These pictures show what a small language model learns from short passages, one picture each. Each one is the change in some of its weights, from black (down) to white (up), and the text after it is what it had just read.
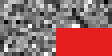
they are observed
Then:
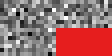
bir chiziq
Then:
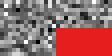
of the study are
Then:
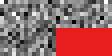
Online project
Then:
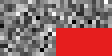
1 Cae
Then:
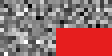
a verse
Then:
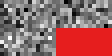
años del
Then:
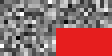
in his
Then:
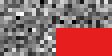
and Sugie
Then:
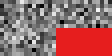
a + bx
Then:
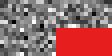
are loc prin
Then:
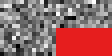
group ranged
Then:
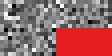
use of a
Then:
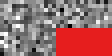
significant differences
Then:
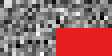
to define
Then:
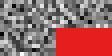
it will vary
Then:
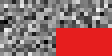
done through a
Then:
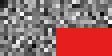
de caz din
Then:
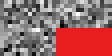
in further
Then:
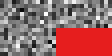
cadeia de
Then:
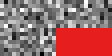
completed in
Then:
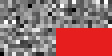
of respect,
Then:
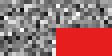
la adherencia
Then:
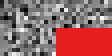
consumo y
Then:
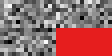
between the groups
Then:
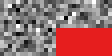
from the population
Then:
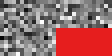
legalidad o
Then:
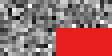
data collected
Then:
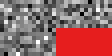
an impact on
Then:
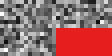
In this context,
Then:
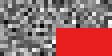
a redução
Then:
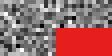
developed in the
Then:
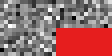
ideas in
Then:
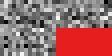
and represents
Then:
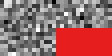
to receive
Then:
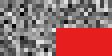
in salad
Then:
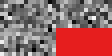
can be used to
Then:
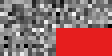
represents a
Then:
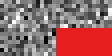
ot ega
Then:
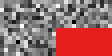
produces results;
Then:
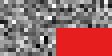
ook om
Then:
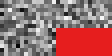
da ithal
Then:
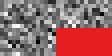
are obtained
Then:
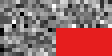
data lead to
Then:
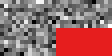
Start of
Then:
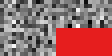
human adipose
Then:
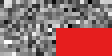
to develop an
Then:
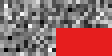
se should be the
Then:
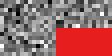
Meat from
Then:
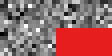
non deve
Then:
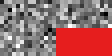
used, significantly
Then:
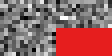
va ravon
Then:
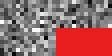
ona tili
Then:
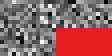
desafios e
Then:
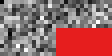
elementos de
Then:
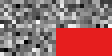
measure the
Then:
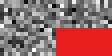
of One's
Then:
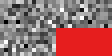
the weights
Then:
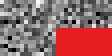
2 In the
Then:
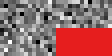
this modification
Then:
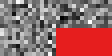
caused by
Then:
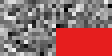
scholar and
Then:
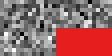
play an
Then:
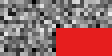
The core of
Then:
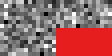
that remote
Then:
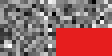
Fan va
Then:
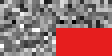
and source
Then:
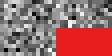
the optimized
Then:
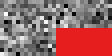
we focus
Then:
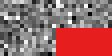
intended for
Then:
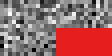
grade III
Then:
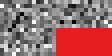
the variables
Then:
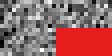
definição de
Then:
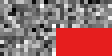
assessment in
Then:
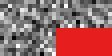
severity of
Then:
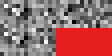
however the first
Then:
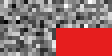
and other is
